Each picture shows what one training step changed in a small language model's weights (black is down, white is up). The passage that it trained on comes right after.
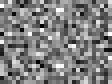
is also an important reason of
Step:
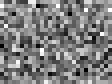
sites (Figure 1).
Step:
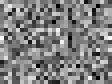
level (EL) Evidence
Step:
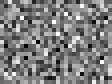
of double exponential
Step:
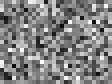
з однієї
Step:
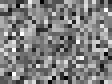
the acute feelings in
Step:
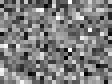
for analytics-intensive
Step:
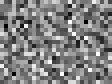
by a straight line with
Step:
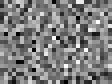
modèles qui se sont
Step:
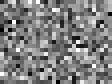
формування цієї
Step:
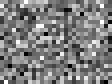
collective problem-solving
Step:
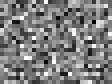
transform. To wit, consider
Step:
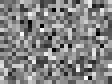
sexuelles dans
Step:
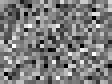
We collect the coefficients of
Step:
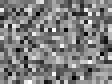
execution before or after the
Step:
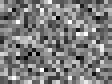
with various travel purposes
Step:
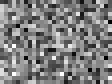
of the significance of temperature
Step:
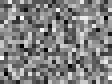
a system dubbed
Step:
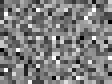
have greater concerns about
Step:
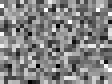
Then, the crack
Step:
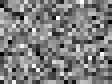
Zhang, T.
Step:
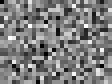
clears up the main
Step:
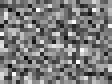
and drugs have been
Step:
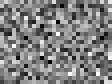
were more frequent in the
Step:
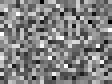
despite the continuing
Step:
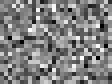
usage can be found,
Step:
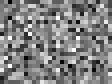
intercambio de claves
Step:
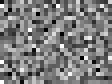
reducing the variability of
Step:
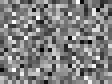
recherche théorique
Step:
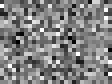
les contours obtenus
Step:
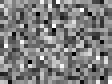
to all previous steps. This
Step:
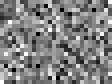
do mundo”, ambos
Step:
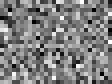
a España como
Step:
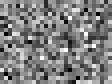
being an authoritative figure
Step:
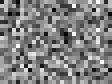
the on-shell form
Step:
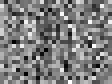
- RF and GNSS
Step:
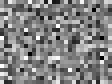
H_\theta + \partial
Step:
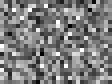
що екстракт
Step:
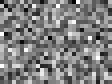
value is excellent and
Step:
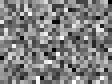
умовах ринку
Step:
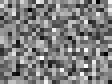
collector foundation was designed
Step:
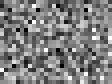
their adipose cells may have
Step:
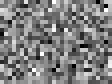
Families also spend more
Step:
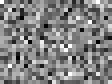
the vision of the lower
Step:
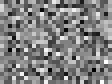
all the boundaries are considered as
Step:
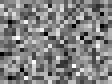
to the large entropy $S$
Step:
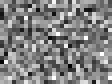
aquaticum* growth and
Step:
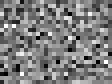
Medical College &
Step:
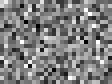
the number of qubits.
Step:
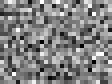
terms of minutes,
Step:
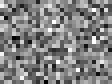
el aumento de su
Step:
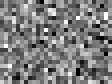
for both. The Normed
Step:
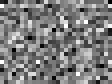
S. Tolstoylar
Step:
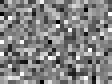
models that consider the mutual
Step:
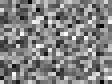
la lumière sur
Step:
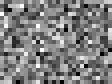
120 (payable after
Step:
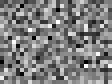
backplane which controls each
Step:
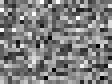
$T\sim J$ may
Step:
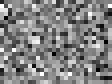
of Paper~I is
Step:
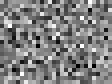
moyenne ($3
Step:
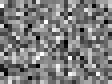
times of the relativistic
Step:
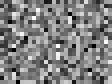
decoded hard bits
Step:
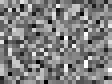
is your current employment
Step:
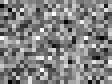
The large SO splitting
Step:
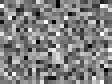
of a larger nozzle
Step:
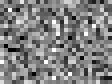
of a neutral pion
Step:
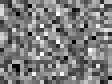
informant) stated that after
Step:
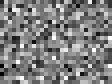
1. Arastu.
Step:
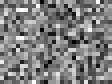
be categorized in three
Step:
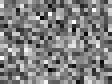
and have no impact on the
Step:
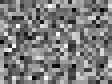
First International conference
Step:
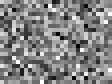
by a good practices section,
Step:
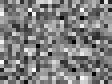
8) and low grade
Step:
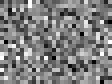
konseling individual dan
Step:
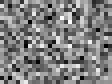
avoided crossings are
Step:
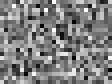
elliptic functions for the
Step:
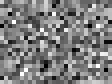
At the top, it features
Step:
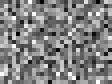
turned increasingly into a
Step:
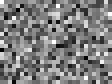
compõem o corpo de
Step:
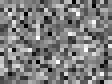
system is presented in this paper.
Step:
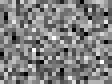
condition (iii), these
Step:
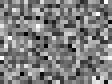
secondary schools across the
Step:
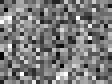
Powder Powder
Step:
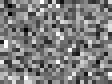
and over-voltage
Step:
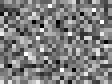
these reforms will be
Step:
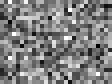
recommendation system mainly
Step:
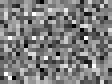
not well sampled. The
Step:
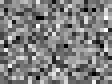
Shunday qilib,
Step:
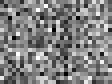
та важливих
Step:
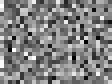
the difficult formation of the
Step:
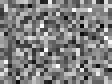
major observational constraint to the
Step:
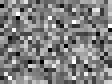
which have fibres that
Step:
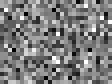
stars per pixel. The
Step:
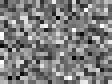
with full support)}. For every
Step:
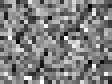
using the Ashtekar
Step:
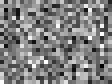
An der UP diente der
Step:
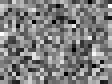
sorting an array to
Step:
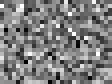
by admitting simple scaling
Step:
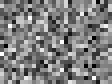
dráha TGF
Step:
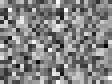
relacionadas aos
